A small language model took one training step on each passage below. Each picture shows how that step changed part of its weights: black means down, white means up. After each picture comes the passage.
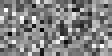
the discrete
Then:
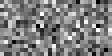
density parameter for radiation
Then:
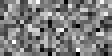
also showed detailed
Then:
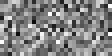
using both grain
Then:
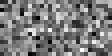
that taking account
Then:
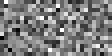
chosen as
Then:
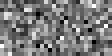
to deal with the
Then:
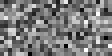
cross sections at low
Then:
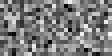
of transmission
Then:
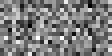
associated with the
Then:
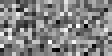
the intensity of light
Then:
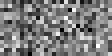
associated to it.
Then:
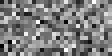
reached distant
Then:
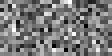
between the same high and
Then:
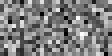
of globally
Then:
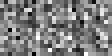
5 times the
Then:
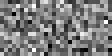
Consider a
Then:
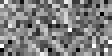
condition on the shift
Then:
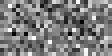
This is partly due
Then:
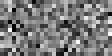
amplified. In
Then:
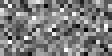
A, induced by
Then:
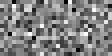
obtained the first sample
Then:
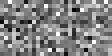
On the other
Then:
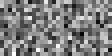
origin of a particular
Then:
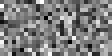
of disorder that
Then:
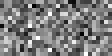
as a function of the
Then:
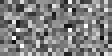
but their approach is not
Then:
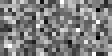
data are observed from the
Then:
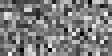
to those of the
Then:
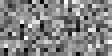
scattered from
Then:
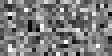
39 from N,
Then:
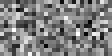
the LHC.
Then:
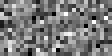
small red cross
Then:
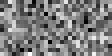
matrix on the weak
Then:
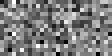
the expected fitness between
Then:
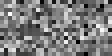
in August
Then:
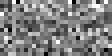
In both cases, the
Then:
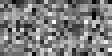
available to the
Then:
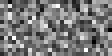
our aim is to
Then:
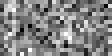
gradient descent
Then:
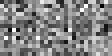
choose the second
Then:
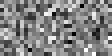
and $\Delta$ are
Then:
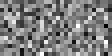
of the SOI
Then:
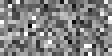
timescale of
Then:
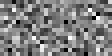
may be associated
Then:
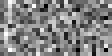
dependences of the
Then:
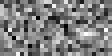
here. On the
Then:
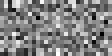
the email
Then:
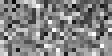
level growth
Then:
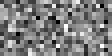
here but was constructed
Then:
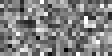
section for {\it
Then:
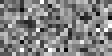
section and electric field
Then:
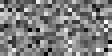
this ratio, is
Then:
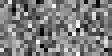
following phase accumulation
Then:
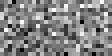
j$. Each
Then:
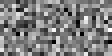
the momentum of the B
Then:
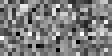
a straight
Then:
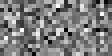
of the GCM
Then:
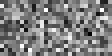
outlined above
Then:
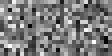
parameters used about},
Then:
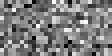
cyc}$ and
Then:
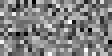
are those for which the
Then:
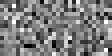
represent the mean and
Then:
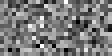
digits to be
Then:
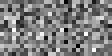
of their linearized
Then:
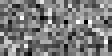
manifold is the
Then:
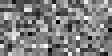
to passive
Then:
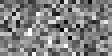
operators. We
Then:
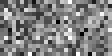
with the highest
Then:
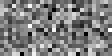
the ladder of
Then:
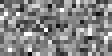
case with solution curve
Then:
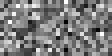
a TMR value
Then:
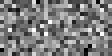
claim \cite
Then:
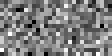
accelerations of
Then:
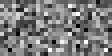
the same structure as a
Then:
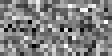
rank two.
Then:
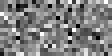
which is solved
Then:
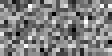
momentum, in particular for
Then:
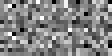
dataset and
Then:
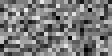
pn spectrum. The
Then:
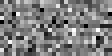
V}}$ as follows:
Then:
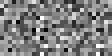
beyond the
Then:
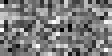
general different. This may
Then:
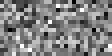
a real collision
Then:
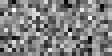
smart homes
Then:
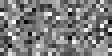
rate should be compared
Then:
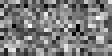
in time ahead
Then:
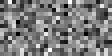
couplings scale in the
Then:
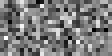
of the FUV
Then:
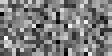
with Continuous
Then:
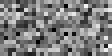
the sample surface to
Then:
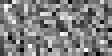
geometries of
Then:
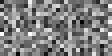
random noise, or
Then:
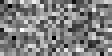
the \babar
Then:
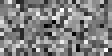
conductance as a
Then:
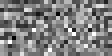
to predict the
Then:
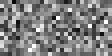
obtained in this case may
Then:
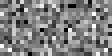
However, the strongest
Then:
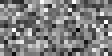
choice is discussed
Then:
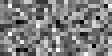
line indirectly
